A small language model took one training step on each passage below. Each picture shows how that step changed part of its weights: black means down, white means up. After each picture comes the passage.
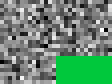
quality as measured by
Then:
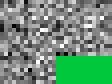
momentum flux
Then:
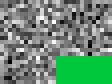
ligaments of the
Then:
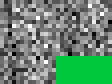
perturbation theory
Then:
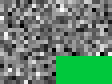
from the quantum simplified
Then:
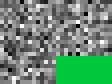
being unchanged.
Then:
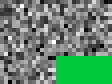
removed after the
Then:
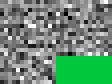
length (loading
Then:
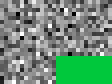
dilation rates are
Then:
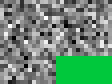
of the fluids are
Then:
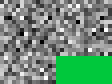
openly and invite
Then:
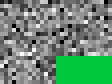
diverse spatial
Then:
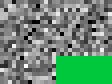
In the present study, we
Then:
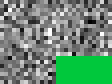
stage the solution are
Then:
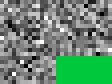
of the mission, the
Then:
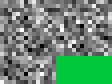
merger events
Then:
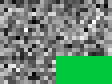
the researchers
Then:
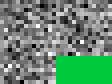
development of the savings
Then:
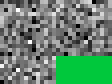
the relationship between
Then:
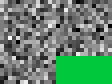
generating functional of
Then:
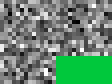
and cancellations,
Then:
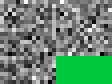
be represented as a
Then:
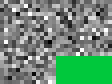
after enactment of
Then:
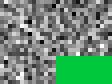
per capita access to
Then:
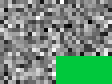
patients and/or
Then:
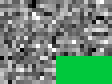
a territory that
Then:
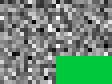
gradient data collected
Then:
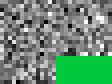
bearing molecular
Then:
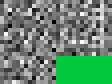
with matrix elements $
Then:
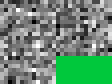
the analysis of correlation between
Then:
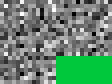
mg/L. The
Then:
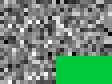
averaged dynamic
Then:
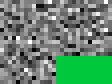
the scaling limit of the
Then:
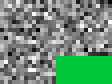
the constitutive model
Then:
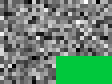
commercial interest along
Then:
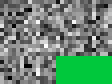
38 tows for
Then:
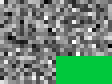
is triggered
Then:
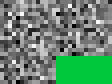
to improve. Based
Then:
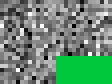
blue cross marks
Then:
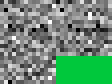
sector. Our
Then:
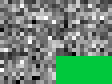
4. Correlation
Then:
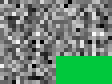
usually within the first
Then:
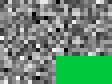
a ball from an
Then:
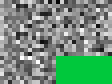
grind icy
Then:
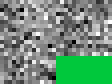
and interpretation of
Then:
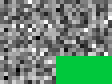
study was approved by the
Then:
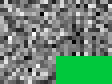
an exponential fit
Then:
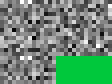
in the policy
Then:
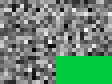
the atoms into the
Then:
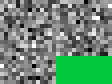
read in the image from
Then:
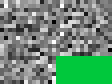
the unamplified
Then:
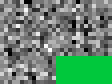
of cocoons,
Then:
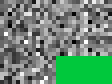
for the $i$th
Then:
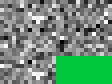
arguments. I
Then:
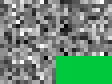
his inability to
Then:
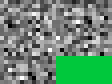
of the social
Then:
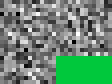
Third, we
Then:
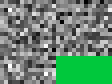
reality is different. This
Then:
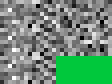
it eliminates
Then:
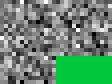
where this becomes an
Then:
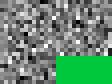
puppets more
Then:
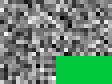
diffusion coefficient
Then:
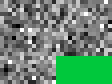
or absorption: for
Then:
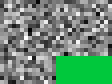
o impacto da
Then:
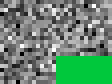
and use the green
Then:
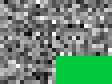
have the pentagon
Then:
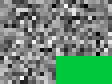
is negligible
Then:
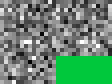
have a structure which gives
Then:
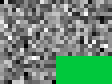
a personal conclusion
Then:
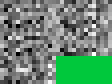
of the top 10 species
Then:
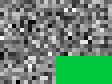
as a relay between the
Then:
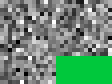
distributions of four
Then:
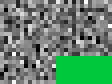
also takes care of
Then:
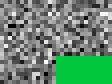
P_L is the
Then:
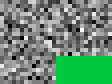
layer in the most
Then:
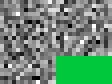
in the diameter of
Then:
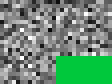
the update gate
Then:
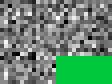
0$ our results agree
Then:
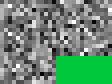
paper lie in quantum
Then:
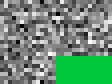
and amplification of
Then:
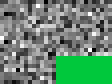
these tests.
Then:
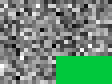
to enable continuous
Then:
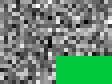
and so can be used to
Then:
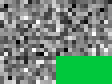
but makes use of
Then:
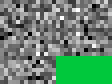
for them is the second
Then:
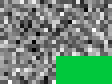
mode kernels
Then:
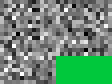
water, be it by
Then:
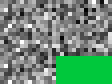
in incidence and
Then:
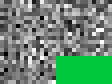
high redshift
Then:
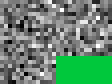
inference models. For
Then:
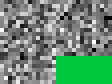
EOS than for the
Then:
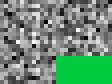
format matches the
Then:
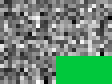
and enhances generalization
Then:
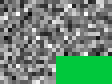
larger or smaller
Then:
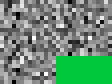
encryption data size
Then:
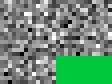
The upper row in
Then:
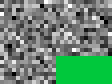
work by linking
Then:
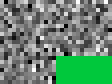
abscissa is
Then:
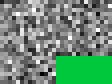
capnometry and
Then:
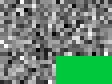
that such AMFs
